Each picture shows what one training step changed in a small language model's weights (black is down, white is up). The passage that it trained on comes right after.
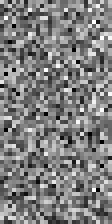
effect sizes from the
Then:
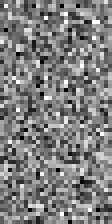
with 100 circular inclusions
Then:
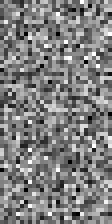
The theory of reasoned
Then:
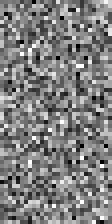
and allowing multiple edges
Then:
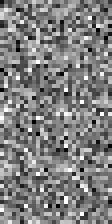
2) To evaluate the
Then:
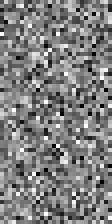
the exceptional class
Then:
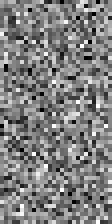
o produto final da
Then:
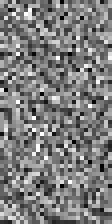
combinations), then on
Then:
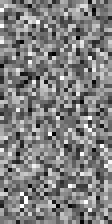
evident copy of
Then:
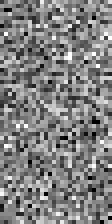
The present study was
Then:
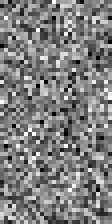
layers. This result
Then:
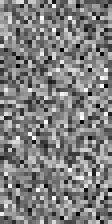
propagator to provide a
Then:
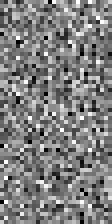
can directly harm to
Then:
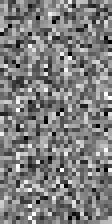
be noted that the use
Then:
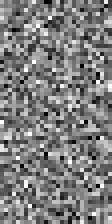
solving this model, we
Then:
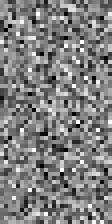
maximal element for the order
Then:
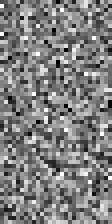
the following formulae.
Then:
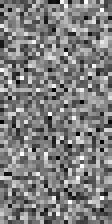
и массовых
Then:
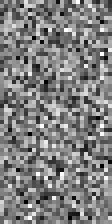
associated with the word
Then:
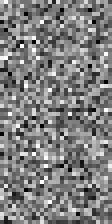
\in Y :
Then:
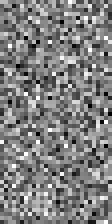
1. Help
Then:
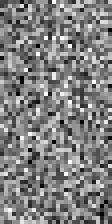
to achieve its objectives by
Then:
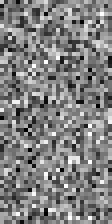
other words, the internal
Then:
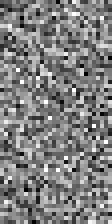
elemental analysis,
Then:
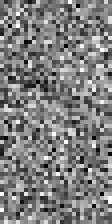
of Beukers and
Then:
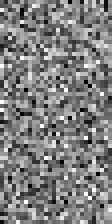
за счет
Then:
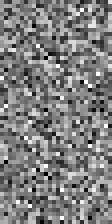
there exist a partition
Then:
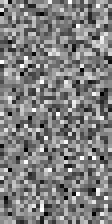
On evolution equations generated by
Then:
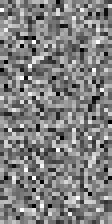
q \text{
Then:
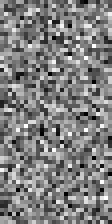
Investigación en
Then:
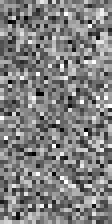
in various branches of
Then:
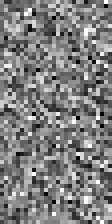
सरल है।
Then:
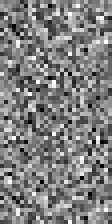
is a truncated
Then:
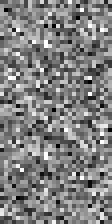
the Jacobian of
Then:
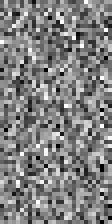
internal fixation with k
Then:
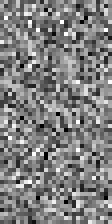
regeneration within the
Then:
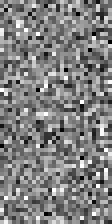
$X$ in the
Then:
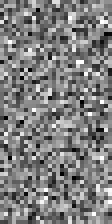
constraints are met. We
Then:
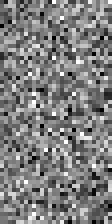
study was to determine the
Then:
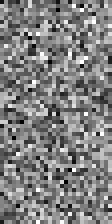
may be a projection of
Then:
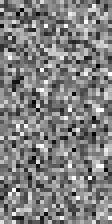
sampling technique was utilized
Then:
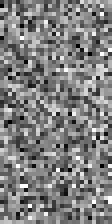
of PCL, as
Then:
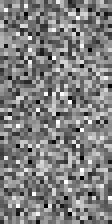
to a single significant
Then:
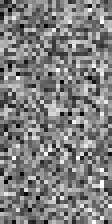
acquisition, and
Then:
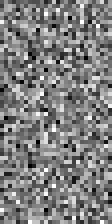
volume fraction continuous fiber
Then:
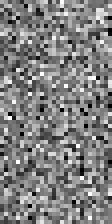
of a finite cyclic group
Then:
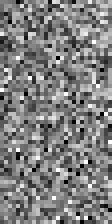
to (9) the
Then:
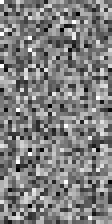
in the following remark,
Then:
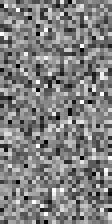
$A$ be a
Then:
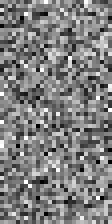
formulation F6 exhibited
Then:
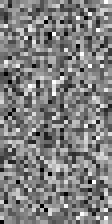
pour l'indice
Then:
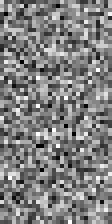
Data is shown as count
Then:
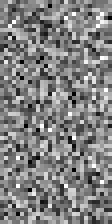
also describes the development
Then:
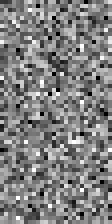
bounded partial quotients
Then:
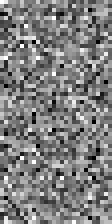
\qquad \times
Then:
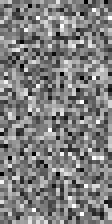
achieved on time. Figure
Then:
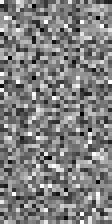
metod asosida tashkil
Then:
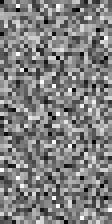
bombers that may
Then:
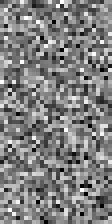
the predicted drop
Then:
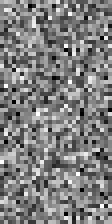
family ${\cal A}$
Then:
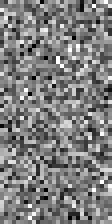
and compute the solution over
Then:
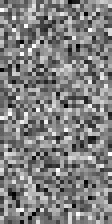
and we denote by
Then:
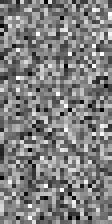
the wealthy people
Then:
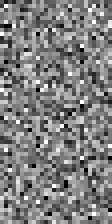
side $AC$ be
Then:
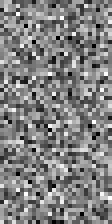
Marvga qarab
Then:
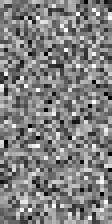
norm on $K$,
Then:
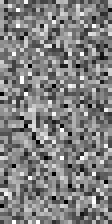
much narrower than
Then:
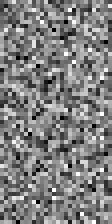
it is *very
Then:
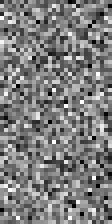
constant multiple of modulus
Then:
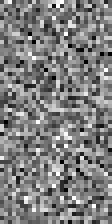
la necesidad de
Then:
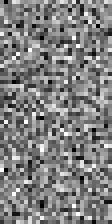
The author previously used
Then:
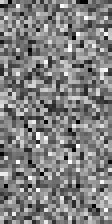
the discrete energy inequality.
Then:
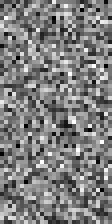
issues. Other conditions for
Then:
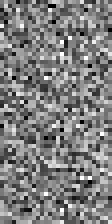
or Arabian
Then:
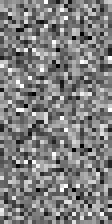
the aluminium
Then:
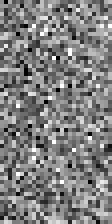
which were of 26 different
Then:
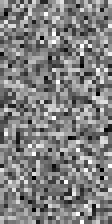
do conhecimento,
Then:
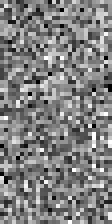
of this graph, we
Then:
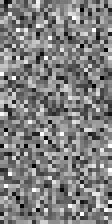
proof will occupy
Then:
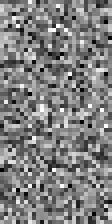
a starting point to
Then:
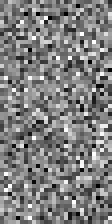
the sediment
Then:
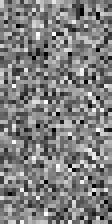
for humans,
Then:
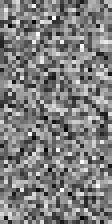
at the locations
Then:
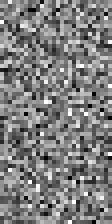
Ventura è
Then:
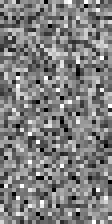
The article examines the
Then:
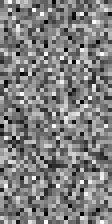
o Ministério
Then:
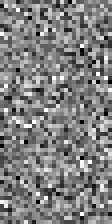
$r$ be an
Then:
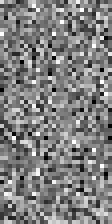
componente biotica
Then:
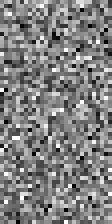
enviar a
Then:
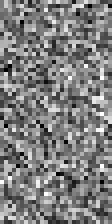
form, and its
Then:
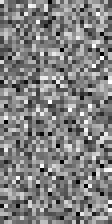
that certificate
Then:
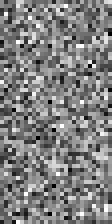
and general caese%
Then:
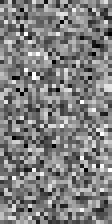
with it end here),
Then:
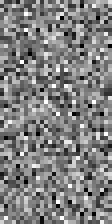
update formulas, as
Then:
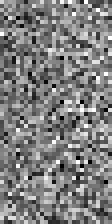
(%) Types of
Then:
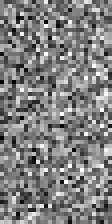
was dried in a
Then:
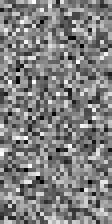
two thermal chambers
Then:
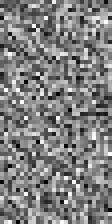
worlds. In
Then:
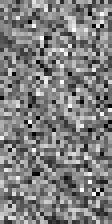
various available topics the
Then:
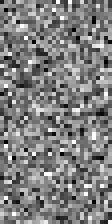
landfall. In
